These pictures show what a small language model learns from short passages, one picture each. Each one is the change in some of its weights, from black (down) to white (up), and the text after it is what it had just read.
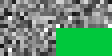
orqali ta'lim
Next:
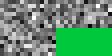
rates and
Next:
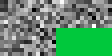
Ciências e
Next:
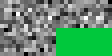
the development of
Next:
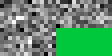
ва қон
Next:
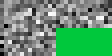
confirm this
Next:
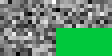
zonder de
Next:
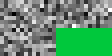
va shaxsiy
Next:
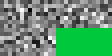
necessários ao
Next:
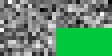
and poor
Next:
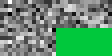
visão do
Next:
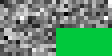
dentro do
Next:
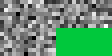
escrita e
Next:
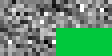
of Information
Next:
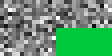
do trabalho.
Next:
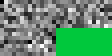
The Loss in
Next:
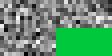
los estudios sobre
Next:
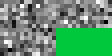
и этнического
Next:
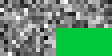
enzimática de
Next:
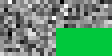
texnologiyalar asosida
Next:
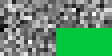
ou vários
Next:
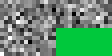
werden konnten.
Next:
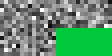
en menor
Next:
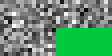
o resto dos
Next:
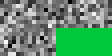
ed essere
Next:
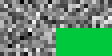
y huilliche
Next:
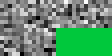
paralel bir
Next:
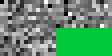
dengan baik.
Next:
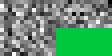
of spring
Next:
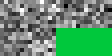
Inson bolasi
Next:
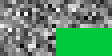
présentes. En
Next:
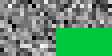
conjunto de
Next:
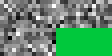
материалах и
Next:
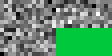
ва авж
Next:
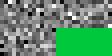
chiqib, har
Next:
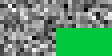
descarga de
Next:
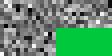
of soil.
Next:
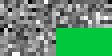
a III -
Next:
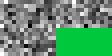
su modo de
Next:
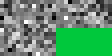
& International
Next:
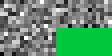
hacia la
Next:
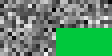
o objetivo de
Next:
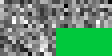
experimento as
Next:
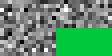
ma`lum ilmiy
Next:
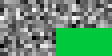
oshirish usullari
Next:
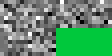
Odile a
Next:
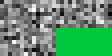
готовности в
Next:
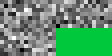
de pontos
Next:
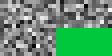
como los docentes
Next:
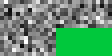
пути их
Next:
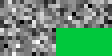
para las diferentes
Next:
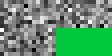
da prática de
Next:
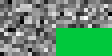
числа и
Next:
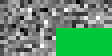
A" el
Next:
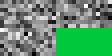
arts et
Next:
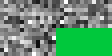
em instituições
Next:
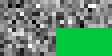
- + Hari
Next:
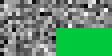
% qismi
